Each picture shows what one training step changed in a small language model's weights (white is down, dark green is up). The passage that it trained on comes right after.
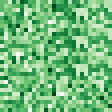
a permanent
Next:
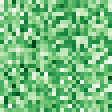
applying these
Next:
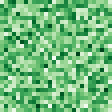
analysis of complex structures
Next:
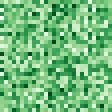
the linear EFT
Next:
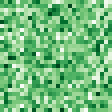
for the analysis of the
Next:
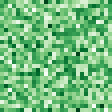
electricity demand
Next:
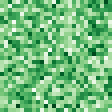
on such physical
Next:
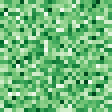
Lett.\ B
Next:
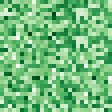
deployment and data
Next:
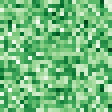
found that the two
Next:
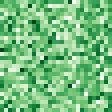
for the nation and
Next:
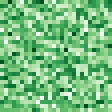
of category
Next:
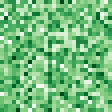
this section, I
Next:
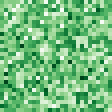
two options in using
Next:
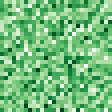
energy flow}.
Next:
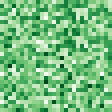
interference measurements
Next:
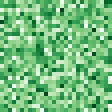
shown and serve
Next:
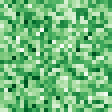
Shen and De
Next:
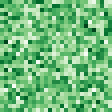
of Materials
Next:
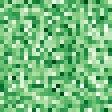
onset of disk
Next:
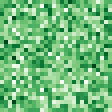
"We were lied
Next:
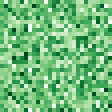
The performance comparison
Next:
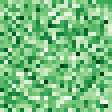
prevalence of
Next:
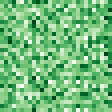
aimed at the
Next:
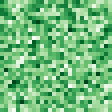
is putting
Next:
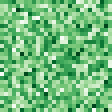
contaminated with
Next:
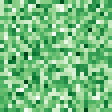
The first understanding with
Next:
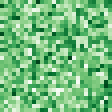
of a node can
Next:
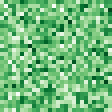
and external
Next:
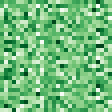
Kato et
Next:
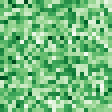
in scattered
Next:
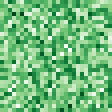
excision can lead
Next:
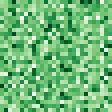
method is tested
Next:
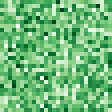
+ Adobe
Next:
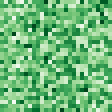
work out the band
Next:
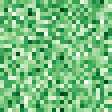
below, we need
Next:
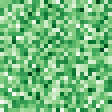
theory descend to
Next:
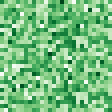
a parametric manner
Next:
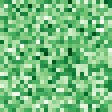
as large-scale
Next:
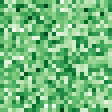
plane. It is
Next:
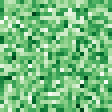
\langle q,
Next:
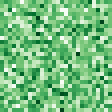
Hence, we can
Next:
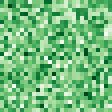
shows the service
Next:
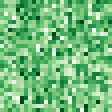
price evolution
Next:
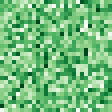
obedience to the
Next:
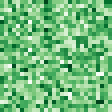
were coded with
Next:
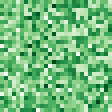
interaction with the
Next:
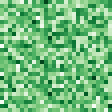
cases and in
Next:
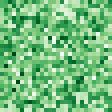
artificial increase
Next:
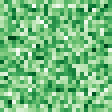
formalisms of
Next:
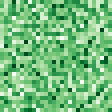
From both the
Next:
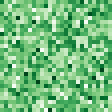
high intrinsic
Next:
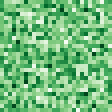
Research Arm
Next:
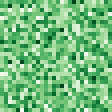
dd, J
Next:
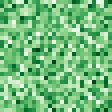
increase. On the
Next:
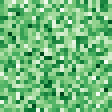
respectively and {\it
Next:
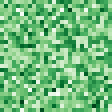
class with the maximum
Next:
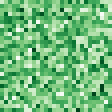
from academic
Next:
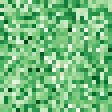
the heavy
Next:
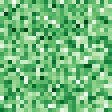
Data Rate}
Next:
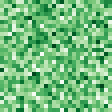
and communication
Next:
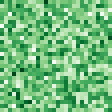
concern. The
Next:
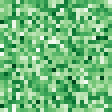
tools to spot
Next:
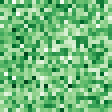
This handle is a
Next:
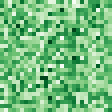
a 1-bit
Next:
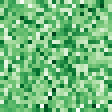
light curves. The
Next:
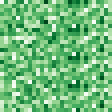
forward model of
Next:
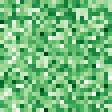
to be affected by
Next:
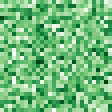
and useful
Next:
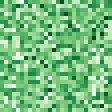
next in line.
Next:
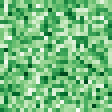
Good 2.
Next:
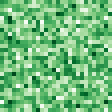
from minimal
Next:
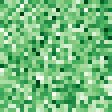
unseen data,
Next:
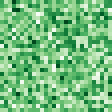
depending on the particular
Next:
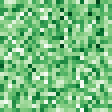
\vert \Phi
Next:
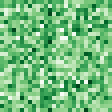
L E, and
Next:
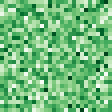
upstream of
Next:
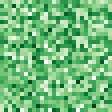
internal consistency within
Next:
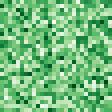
and dicumyl
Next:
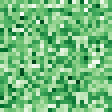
in the bank)
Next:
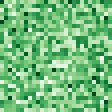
There are also some
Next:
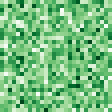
0 \right)
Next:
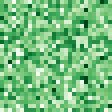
$\Omega \times
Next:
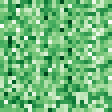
impetus to
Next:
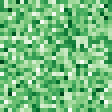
recent paper of
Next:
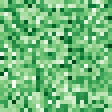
region in front
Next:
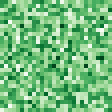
function of radius for
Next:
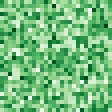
$n$ has a
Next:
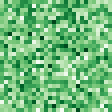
Std. Dev
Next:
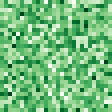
current system represents
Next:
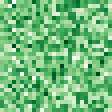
students' learning
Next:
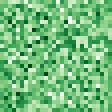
with leaves
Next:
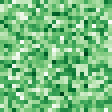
calculated by computational
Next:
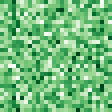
schemes for the
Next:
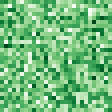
higher inpatient
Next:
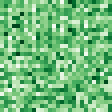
and the repulsive
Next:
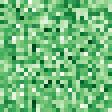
two results at the
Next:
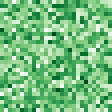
then given by the
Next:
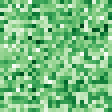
yields the same result
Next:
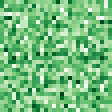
Correlation analysis
